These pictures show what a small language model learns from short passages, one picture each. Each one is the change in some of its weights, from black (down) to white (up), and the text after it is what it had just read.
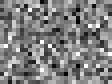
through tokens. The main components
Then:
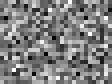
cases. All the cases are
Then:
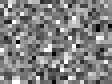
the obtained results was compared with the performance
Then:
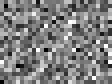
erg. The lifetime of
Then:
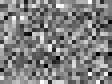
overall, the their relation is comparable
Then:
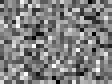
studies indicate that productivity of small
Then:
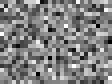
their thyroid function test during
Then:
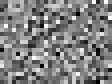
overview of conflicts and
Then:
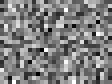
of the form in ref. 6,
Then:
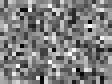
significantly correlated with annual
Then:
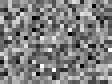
has not been submitted for
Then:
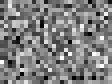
of the usual isosinglet
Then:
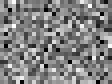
magnitude, and therefore it is important
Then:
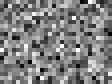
Aggregates: An
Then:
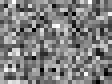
For the velocity components, the uncertainty
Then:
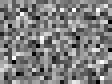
– to not to allow for an
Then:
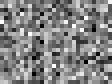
has been repeatedly investigated
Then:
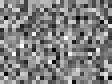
applicable against a non-party
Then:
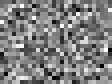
Similar pattern was observed in dry
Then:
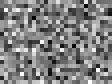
them into a single integral. We
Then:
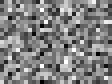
it draws on the way the
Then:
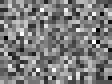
of Science and Technology,
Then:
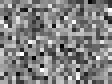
was first described by HJ
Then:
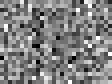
technique may have valuable
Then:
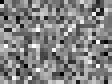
dimensional transmutation. With
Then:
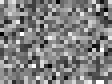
at high magnetic fields, and also that
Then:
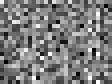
\citenamefont {Abate}, \citenamefont
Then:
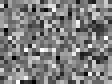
measured serum nicotine levels
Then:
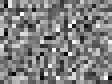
A single SCF calculation was
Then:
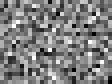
fatality rates, in the presence
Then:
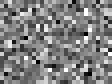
Ekpoma served as
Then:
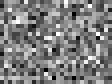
were two-fold: to
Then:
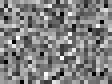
all states which are not eliminated
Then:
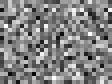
in six key domains made up the
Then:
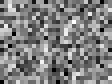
of the net volume of our system
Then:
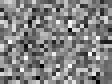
as the fundamental representation of
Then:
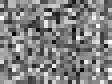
sliding mode control has been
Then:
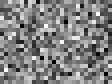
driven by trade assumptions
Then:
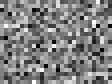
steps involved in the fabrication
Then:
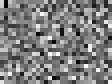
\in \mathbb{R} \,
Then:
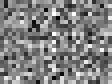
absent Table 2: Extracts
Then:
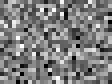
by author with permission, 2015.
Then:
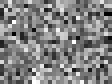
the offset parameter to its optimal
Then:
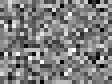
for the entire growing season of
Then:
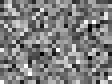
of M.N.\ was partly
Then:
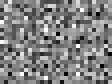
to attacks targeting mobile
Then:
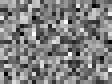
essence, the notarial
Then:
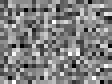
temperature) of the hot cluster and
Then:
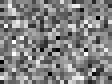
of hypothetical intermediate
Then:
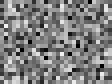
of the simulated image from
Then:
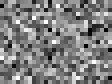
3.710 GeV, studies
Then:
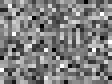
is enlightening to examine
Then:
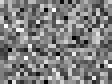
due to an interchange of
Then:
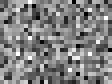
ontology with the two interacting
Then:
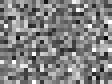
of intra-cellular components
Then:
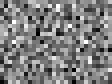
a result, the photogenerated
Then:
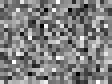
emitted gluon. It
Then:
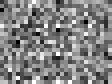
robust statistical inference on the
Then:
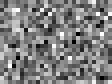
shock compression. This, in
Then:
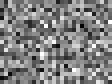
Detection Framework
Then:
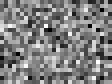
parallel hard cylinders as in
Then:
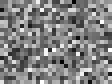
based on Computational Fluid
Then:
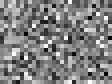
by the Hamiltonian. This has the
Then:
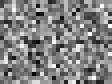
read as follows: *"There
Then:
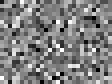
work was to conduct a
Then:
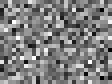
the discussion – from creating
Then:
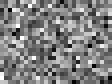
scripts, and analysis code are
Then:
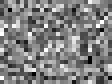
coated onto glass
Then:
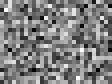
to fall between two of the original
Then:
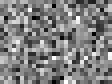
can have multiple value ranges, such
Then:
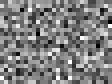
carried out to find a resonance
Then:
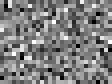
2 Yellow, circular,
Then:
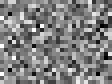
hand, if we go to lower
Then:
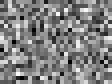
of alternative hegemony
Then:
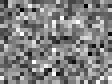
Disclosure Resource
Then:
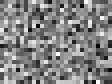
that the differences in correlation coefficient among the
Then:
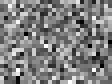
while the presence of RISs
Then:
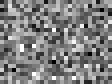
of yeast growth in the different
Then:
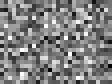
distribution of predicted yearly production for
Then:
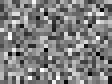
or future. However, He can
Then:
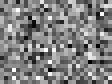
recognition accuracy and signs to
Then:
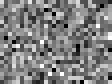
originate from non-Jurists
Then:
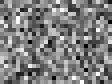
was first considered to account for the
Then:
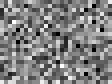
the superconductivity at the
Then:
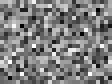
but the orientation, fracture,
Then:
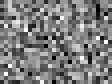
of "Earth and Space
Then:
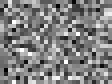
the mysterious figure
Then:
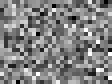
spreads through the atrial
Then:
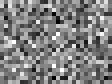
among individual lanes using robust
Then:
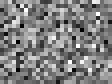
and synchronization, still
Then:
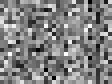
normalized modulation frequency has to be
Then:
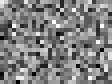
detect road damage as
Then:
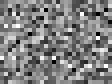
period $t$ given that no event
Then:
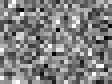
The obtained results showed that the
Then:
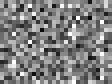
We can {therefore} neglect
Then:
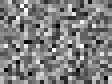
and other schemes of OSC for
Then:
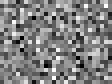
follows we will restrict the
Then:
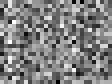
the comparison of the scores of the
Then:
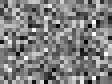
all of the taxa within the
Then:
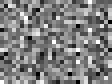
other physical suffering or
